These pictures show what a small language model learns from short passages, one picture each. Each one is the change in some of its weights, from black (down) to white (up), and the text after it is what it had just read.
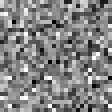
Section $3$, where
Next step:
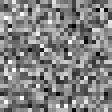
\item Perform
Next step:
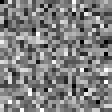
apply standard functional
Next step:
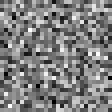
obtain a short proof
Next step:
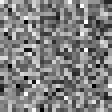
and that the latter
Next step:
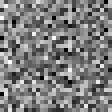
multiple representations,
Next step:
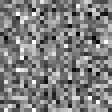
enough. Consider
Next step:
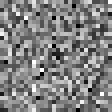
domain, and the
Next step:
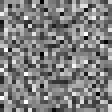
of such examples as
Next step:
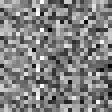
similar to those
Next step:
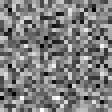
that each of the
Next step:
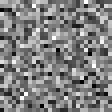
to the case of
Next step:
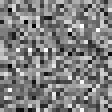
that the angles
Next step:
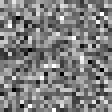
we describe a
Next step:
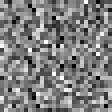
monoids in
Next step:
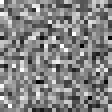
$D$ with
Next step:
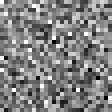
$j \neq
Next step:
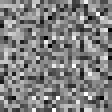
is to work in
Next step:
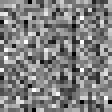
achieve the
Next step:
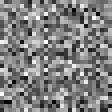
in such a way
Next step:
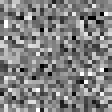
vary from line to
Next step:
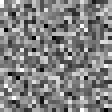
defined. Further,
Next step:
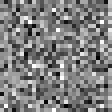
topological epsilon
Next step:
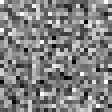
and $Z$ is
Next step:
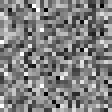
of the sign vector
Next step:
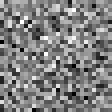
they should note that
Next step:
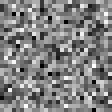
question to
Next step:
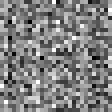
the involved
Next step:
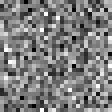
lb for V from
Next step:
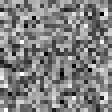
character via the
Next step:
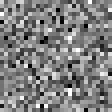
gluings and
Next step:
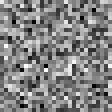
the so-called
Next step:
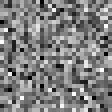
back of
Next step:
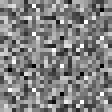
from up to an
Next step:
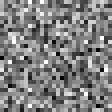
Let $ \eta:
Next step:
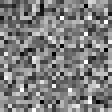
listing of the
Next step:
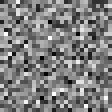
collection of some
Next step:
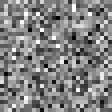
order less than
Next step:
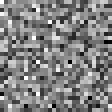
$k$, which is
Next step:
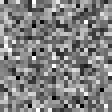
-- cycle
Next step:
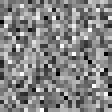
the \oag\
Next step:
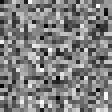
differential. The
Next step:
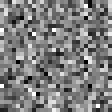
vector equation ${\bf
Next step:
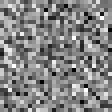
is to make the
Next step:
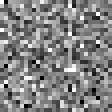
not in $D$,
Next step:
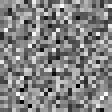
have the following condition number
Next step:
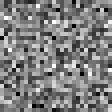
\star)$ if and
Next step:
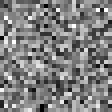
\Sigma^*$. The
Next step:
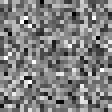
proved that they
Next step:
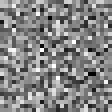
to track the
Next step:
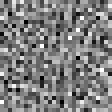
by virtue
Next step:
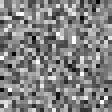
then $\E_\pi
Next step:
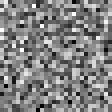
each stratum
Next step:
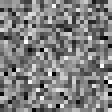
the flat case.
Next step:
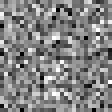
there exists a finite set
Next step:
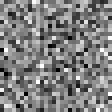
right and has a left
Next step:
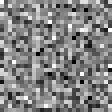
$f$ is finite
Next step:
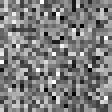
l \leq q}
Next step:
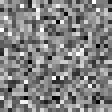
the length of any
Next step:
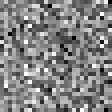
such that \bea
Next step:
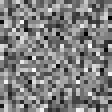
required by the
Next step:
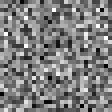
orbifold points.
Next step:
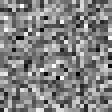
the affine space
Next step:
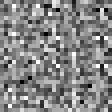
\noindent {\it
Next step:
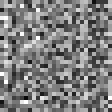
the family of
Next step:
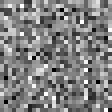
is the unique ring structure
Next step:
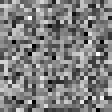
normal unit vector field on
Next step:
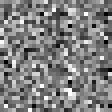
tells us that
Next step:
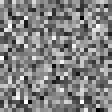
above, then the same
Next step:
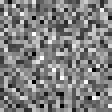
utility, it
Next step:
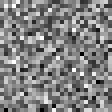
computation to produce
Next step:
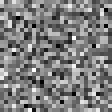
we conclude that at
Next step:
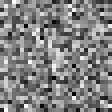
stability. The
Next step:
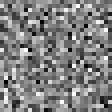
non vN act
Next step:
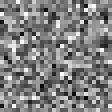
can be drawn
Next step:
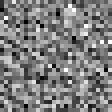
in references
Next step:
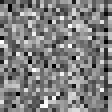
any confusion
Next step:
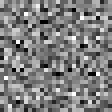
we have to deal
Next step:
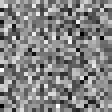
to study these
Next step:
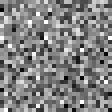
the steepest
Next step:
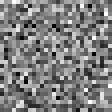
quite different methods
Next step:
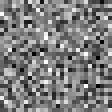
of Generalized
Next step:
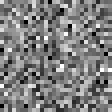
Applied and
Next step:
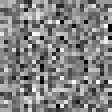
the associated finite-dimensional
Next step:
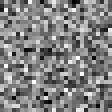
is solvable in
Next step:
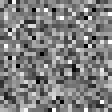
X_d)$. Then
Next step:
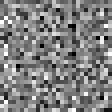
\ \mbox{is
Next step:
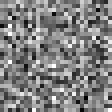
prove the relation
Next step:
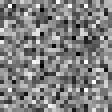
modes or three first
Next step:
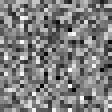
nature. A
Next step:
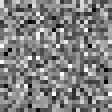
must satisfy system
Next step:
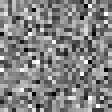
element $t_\pi
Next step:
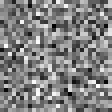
specific, if
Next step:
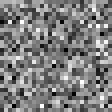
flops for the
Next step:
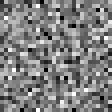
\n Note that
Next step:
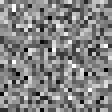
overhead which can
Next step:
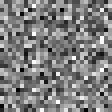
upper bound for the
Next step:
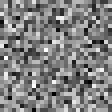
work, cf.
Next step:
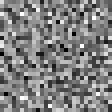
of $K$ is
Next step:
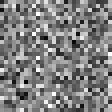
most three equivalence
